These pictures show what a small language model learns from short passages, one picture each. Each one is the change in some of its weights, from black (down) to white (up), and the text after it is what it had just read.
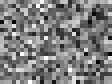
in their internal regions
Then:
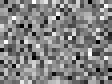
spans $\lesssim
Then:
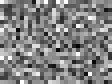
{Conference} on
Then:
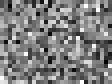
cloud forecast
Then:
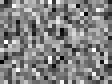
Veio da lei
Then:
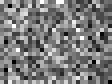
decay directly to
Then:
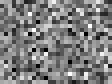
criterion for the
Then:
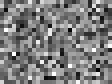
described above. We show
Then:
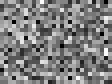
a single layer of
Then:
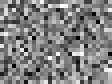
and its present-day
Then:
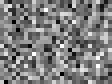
Sec. 1, this is
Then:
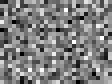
foi de 2,9
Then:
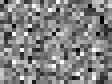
are conducted without
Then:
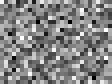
a quantity of a
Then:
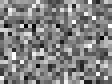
difference between \problem
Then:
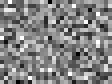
which, the first term represents
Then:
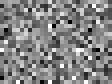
inmediata a la
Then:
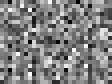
dignidade humana:
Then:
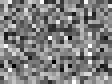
of the local nuclear
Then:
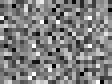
that in these coordinates
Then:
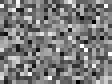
bekleriz. 23
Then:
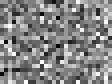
\exp \left(
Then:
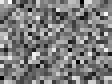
ring zones and its
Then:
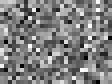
maps arising from
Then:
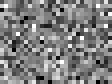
Familiar No.
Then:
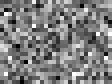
‘These men are
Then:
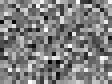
in the second regime can
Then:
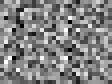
the date for all of the
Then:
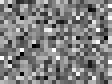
our sample, and are
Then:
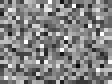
en sí mismo,
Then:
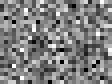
a prior distribution for
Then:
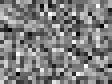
матці, на
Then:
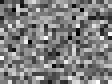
g'aflat va
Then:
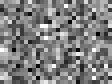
Acesso em: 14
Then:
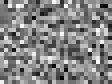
an integral kernel
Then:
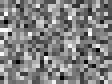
density and equilibrium
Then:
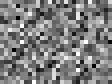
non overlapping analysis
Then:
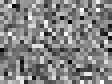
a problem in itself
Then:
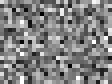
with $q \equiv
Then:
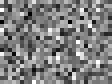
a gradual cooling
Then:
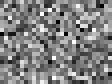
we examined the impact
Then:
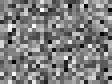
to that.} during the
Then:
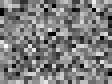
"dogleg" in
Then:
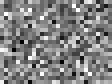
A., Jewell,
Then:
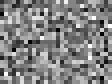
Conforme Rose
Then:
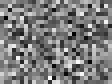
rather the "critical
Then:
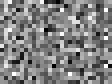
of the one-shot
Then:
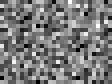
va jamoadagi
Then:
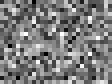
аспектом є
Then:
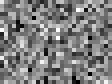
also can test some
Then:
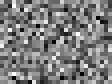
as the propagation and
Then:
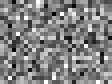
Fe atom is found
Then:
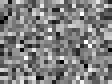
adabiy arab
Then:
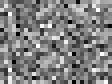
need to ingest of
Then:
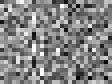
corresponds %, when
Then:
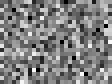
integrar o HIIT
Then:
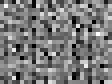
и увольняются
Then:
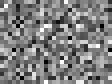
abandoned attempt
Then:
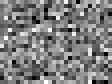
as done in Section
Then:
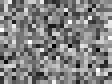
of Natural Sciences,
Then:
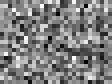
periodic structure.
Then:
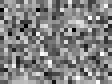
esparcidas por
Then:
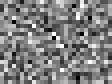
the patch and even
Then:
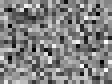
We used a modified
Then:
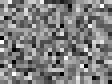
of a given station at the
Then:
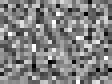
bilan ma`lum
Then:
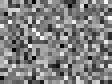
It turns out that
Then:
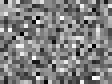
This is reasonable but
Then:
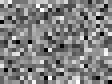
on a longer time
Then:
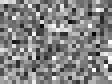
conductance $g$
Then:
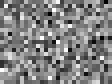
infinite box potential can
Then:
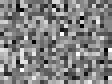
y que conduce a una
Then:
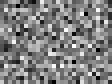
tasas fueron
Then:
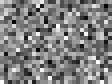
for many useful
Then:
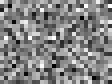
transit can identify a
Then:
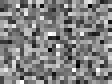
ein? Ja,
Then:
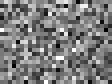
highly nonlinear -
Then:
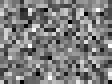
size of 24 over
